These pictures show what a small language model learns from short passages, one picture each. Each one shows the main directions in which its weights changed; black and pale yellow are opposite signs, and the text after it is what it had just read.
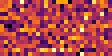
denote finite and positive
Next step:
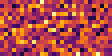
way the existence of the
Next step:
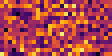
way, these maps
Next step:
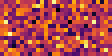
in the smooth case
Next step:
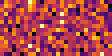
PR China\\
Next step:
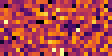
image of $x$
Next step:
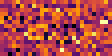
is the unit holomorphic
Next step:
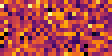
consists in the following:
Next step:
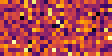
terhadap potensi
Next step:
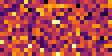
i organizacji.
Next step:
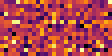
Where and
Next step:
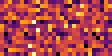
and Hilbert sets often have
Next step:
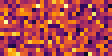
in the definition of
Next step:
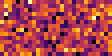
basert på
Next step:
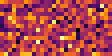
the fact that a generalized
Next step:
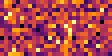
is a subset of
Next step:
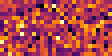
the moment the explicit result
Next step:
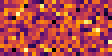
half of the equations
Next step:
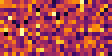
\lvert I
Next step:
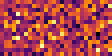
is consistent with
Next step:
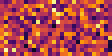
this question in the particular
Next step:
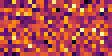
outcomes after local
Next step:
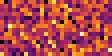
depend on $v$
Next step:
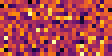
los movimientos de
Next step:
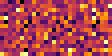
and suhrobjon
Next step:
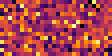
faisabilité de
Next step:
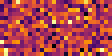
$C$ and
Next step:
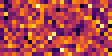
wealth of information
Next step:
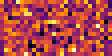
What we really
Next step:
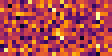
To check this, find
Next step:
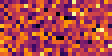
the QP will be
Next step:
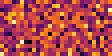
as an inverse {\it
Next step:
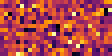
are the same three
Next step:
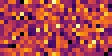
экология. -
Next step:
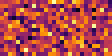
is included in
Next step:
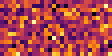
in the upper half
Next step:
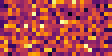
Note that these possibilities
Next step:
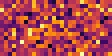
of boundaries without
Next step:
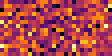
comportement de
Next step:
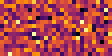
isogenic and
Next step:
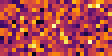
the measure of the set
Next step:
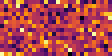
Азии и
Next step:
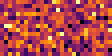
diagram is commutative in
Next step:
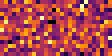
particolare e i
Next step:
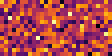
То як мій
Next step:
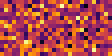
of noncompactness
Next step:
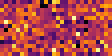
din Republica
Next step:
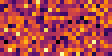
sur plusieurs
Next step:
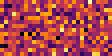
quello di
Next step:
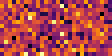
Reif, A.,
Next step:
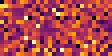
la década
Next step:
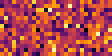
do impacto da
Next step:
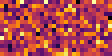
химии и
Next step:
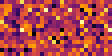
acepta con
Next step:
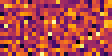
Felicidade e
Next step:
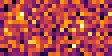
the {\it center}
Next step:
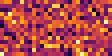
as a {\em
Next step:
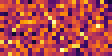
Ramos Cózar
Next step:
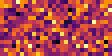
contains specific terms that mention
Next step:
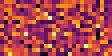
Morphism and the
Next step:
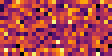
$B$ and
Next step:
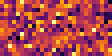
3) of Theorem 2
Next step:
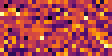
that each component is subject
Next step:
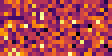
We split this last
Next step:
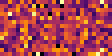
applications \`a la
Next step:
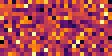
divisibile per d
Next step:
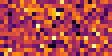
demandante sostiene
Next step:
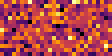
пластику та
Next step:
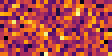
данные акты
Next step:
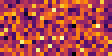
Public dans la
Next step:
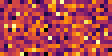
diagonal matrix with positive entries
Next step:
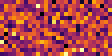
conditions (Dirichlet,
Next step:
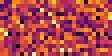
variance and $B$
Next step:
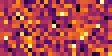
у 5-ти
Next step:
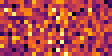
gluing two
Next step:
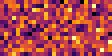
of the perturbations,
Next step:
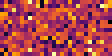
dos atributos
